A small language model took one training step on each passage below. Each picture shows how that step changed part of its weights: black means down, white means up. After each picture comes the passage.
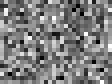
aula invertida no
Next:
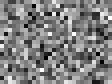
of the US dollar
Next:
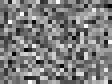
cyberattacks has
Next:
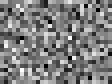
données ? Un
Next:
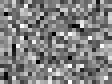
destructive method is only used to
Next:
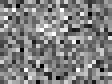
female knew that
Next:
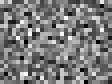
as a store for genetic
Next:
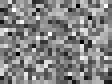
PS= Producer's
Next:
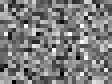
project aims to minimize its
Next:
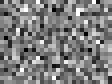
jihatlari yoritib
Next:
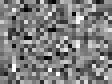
should be carefully calibrated
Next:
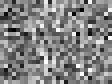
para gestão e manejo
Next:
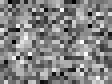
received. Typically we
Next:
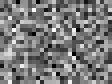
houses, and the role of
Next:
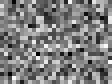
ilk lokmanın
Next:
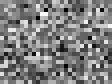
expected risks of international financial
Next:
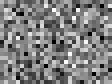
Қала орны
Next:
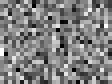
Is the description of the method
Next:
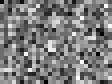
of the top major companies are shown
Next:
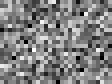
study Patients. Table 2:
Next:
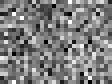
function, registration of
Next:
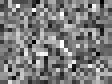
posted Via the Search
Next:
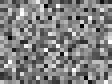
дефектом выстилки
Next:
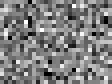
\cdot T} \quad
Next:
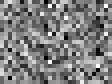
OF PROCESS
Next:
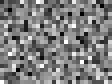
distribución por sexo,
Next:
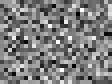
devorarem, o
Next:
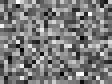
as cognitive radio,
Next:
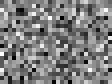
Departamento Científico
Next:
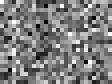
Shuningdek, inson
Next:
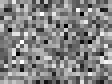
root tips. **J.
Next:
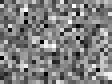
*baxti qora
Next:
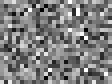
or more. The quantity of
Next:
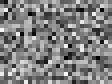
from best mode |
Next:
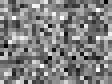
irregular inflectional
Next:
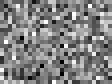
R : **R**esources
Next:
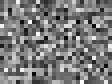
fan-texnika rivoji uchun
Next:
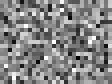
*A. pintoi*
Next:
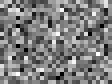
Cohen's $d >
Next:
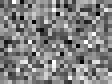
of waste products. These
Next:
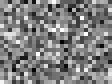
the tahfidz program can also
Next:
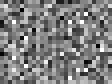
2025). This theory
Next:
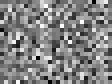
1. Из полученных
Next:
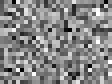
density bubble
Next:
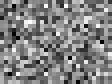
de bul dóretpе
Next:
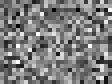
надавали стандартні
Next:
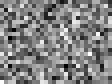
do banheiro e
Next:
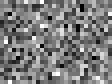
in erster Linie an
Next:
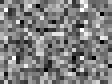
vam ne bo treba
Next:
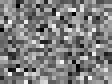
had higher rates of TEAS
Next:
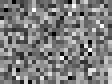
A key aspect of the discussion
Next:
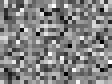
правового виховання під
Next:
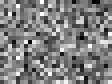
and placed in a 600
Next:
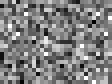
processed composite parts are
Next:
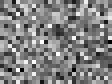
time each bubble passes
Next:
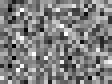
organização interna eficiente.
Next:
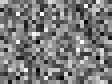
respiratory acidosis or any
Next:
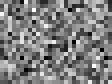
come down. This paper suggests
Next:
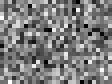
in the early stages of
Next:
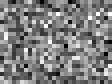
to higher perceived customer
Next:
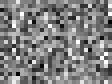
faoliyatini qo'llash
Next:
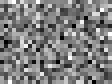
is composed of two parts,
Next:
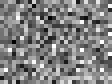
married, 22% were
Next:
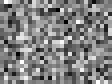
which can be used to detect
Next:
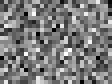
dalam melaksanakan
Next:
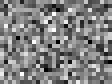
da Corte Interamericana
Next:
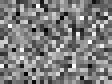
and improve the accuracy of
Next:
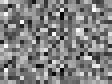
evaluation of the data.
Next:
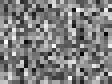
sozlarning o‘ziga
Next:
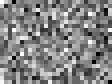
Claro, porque él
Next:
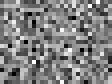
adabiyotini aynan
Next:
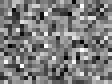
school are either because of
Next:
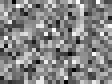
EN EL CASO DE
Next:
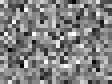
prevalence of CKD
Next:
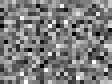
with minimum wavelengths
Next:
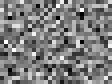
tushunchalar va
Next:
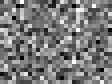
humiliation as they
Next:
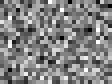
quite scattered in the
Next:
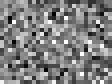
and a violation of ⁹
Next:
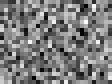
the creditworthiness
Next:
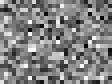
para identificar y reaccionar
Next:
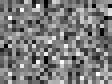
Thus, the application of higher
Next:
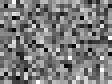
field of "family" in
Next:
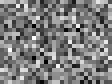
risk of the spread of
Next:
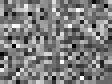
pose risks to soil health,
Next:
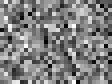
crueza bruta e
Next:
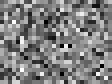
якість послуг,
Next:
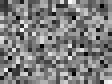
ranges when ICC not
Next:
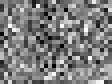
Health, the Food and
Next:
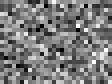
grouping the informations of all the
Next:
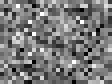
achieved as required (Ali
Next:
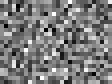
analog channels, corresponding
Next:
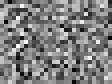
tytuł „rex
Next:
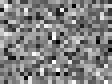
de podridão branca
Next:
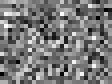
the motion of a mobile
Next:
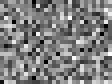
ташкил этилиши ва
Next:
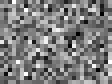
theory of gravity in the
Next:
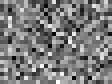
state, the economic crisis, and
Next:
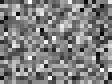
case, it is important to
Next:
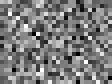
nieuw en meer
